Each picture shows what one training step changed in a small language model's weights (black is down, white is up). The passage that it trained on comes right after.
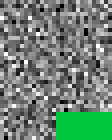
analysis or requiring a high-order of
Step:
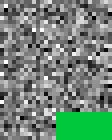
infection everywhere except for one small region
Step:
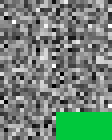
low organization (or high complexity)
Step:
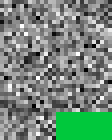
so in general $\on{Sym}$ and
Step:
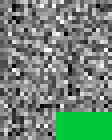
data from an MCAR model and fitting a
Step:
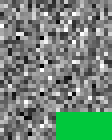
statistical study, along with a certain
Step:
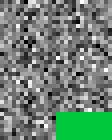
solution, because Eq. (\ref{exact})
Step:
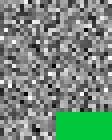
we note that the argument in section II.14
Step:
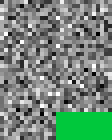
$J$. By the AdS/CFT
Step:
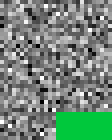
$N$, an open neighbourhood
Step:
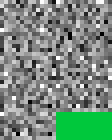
projection~(dashed line in Fig.
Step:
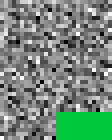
Theorem 1 follows from this result and \\ {\bf Lemma
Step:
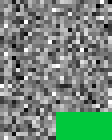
complete characterization. Such operators on $\CN$
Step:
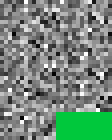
it is desirable to develop approximate
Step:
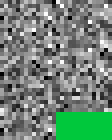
does not need to be known in practice. With
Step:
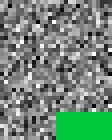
\textit{maximal} (by
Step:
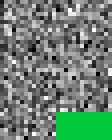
region Bonfond et al. (2011)
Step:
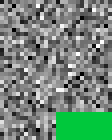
one of inequalities (\ref{est3})
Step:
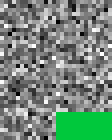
equivalent if and only if~$v_1'$
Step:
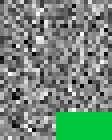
China } \author{Rob G.
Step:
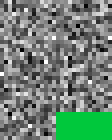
some discrete and/or some refinement of continuous
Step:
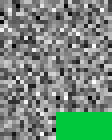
possible. For $i \in \{1,
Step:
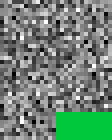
the fraction of sequences undergoing change.
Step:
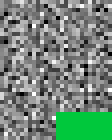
\centering \includegraphics[width=\linewidth]{}
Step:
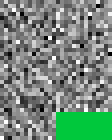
\bibitem {AH} Andrew
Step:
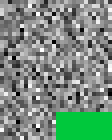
[0,1] \eeq that characterize
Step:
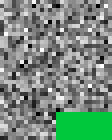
in \cite{Ba2} is
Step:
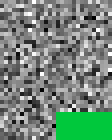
in such a way that $a<_{\mathbf
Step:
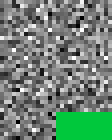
that clusters grow by accretion and
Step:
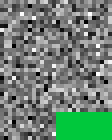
based on the $N=2$ superspace.
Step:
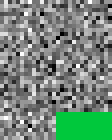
For values $q>1$, we use the standard
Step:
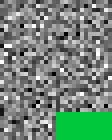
and comprehensive assessment of
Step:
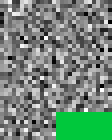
starting at $Z$. Assume that
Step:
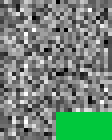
find that the assumed linear relation of the A+B
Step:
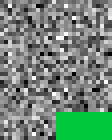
manifolds}\ M\ {\rm having\
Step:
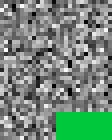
On the other hand, the single exponential disk model
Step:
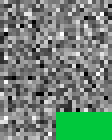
of same letters we can align allowing
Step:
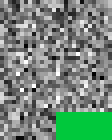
next step is therefore \begin{equation}
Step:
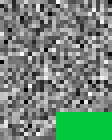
\frac{n}{2} \right \rfloor
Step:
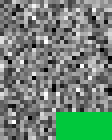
the long sequence (\ref{long}). Firstly,
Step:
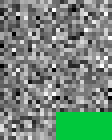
large as to produce a nearly continuous outflow
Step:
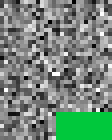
does not make sense to interpolate the given
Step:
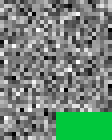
range, showing that these nodes are consistently
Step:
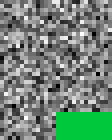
Urbino, Urbino,
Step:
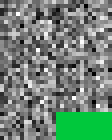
exclusively between atoms located within
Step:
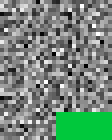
\vert \mathbf{K}_{\mathrm{i}},
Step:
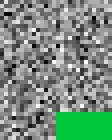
the subspace $\mathcal{S}(\beta)$ is
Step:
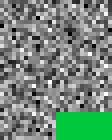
us and in less than a decade they will be
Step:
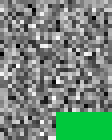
the metric entropy of a GPE with respect
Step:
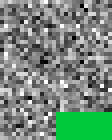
length $n$ on $X$, generated by
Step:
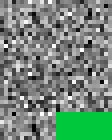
the biexciton, one seeks the function
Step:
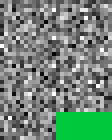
convert an image into a bipolar matrix
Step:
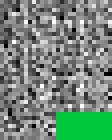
should be mediated through a reproducible and
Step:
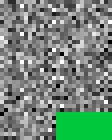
steady state is proportional to the
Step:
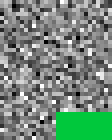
exact generating functions for $\I(1342)$
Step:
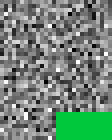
a single-mode quantum state by performing
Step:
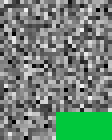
of a binary quadratic norm form at a power
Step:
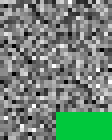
in anisotropic superconductors.}
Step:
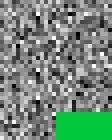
we recover the diffusion equation for the continuous approximation of
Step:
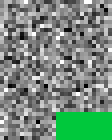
There are two clearly distinct trends seen in
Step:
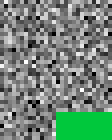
a suite of such simulations, we have
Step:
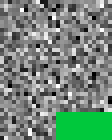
surely as $n\rightarrow\infty$.
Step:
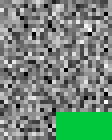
Sample (BGS) is expected to contain
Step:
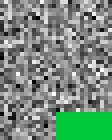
f_i, \] it thus follow that
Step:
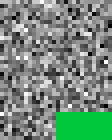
by concluding remarks in Section 5.
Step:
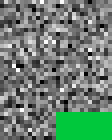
in many developing countries. When
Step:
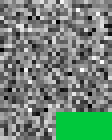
coefficient of $q^m$-term in
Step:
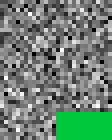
number of defect modes. The width of
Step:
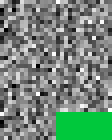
time-dependent mechanisms. For any value of the
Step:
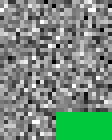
Now, we will apply this theorem to a special
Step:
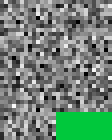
the scenario of a short cooling time,
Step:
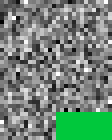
controls the strength of the nudging term,
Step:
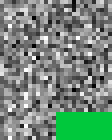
long as the inequality is strict, the case of the
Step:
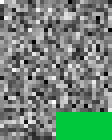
magnetic. It should be noted that the appearance
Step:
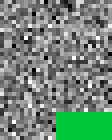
value of the temperature. When we simply require that
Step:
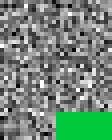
in a barotropic fluid is determined
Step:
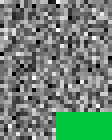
has been written into its register. For
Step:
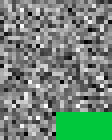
$V_R$ from the measurements of
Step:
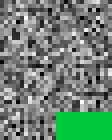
other scenarios using existing stellar populations remain
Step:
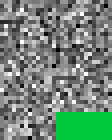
signals exploiting the properties of NV
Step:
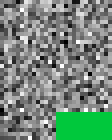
to rewrite the Schwarz function as
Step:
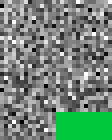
one of the stencil entries crosses
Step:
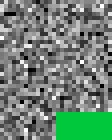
\noindent When $|\xi|\leq a,$ we
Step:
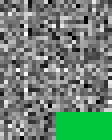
(cluster-robust) specifications, across
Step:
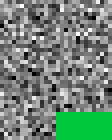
for constructing such examples, see [2,
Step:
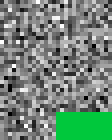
the astrometric link was found to be
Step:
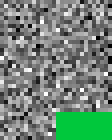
susceptibility directly, we were able
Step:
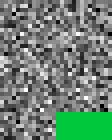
should hold, because it is used to describe how large
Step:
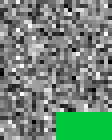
in \cite{ideker2000}. They
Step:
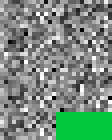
). \eeq From now on we consider the
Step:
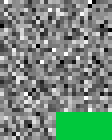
and asymptotic analysis of $p(x)$ is
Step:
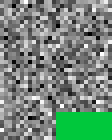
to the presence of the exceptionally large error
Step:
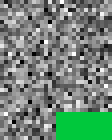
'developers choice' (as the
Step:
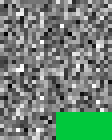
together with \textit{atomic} statement
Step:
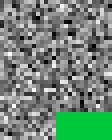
mention that, if $\rho(f)$ is
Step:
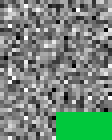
results, we also discuss the extensions of our
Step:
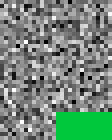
H. Rosengren has proved a
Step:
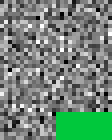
PPMs from digitized
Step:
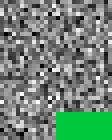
polymers, ring polymers exhibit
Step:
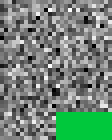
the abrasion of $n$ neutrons and
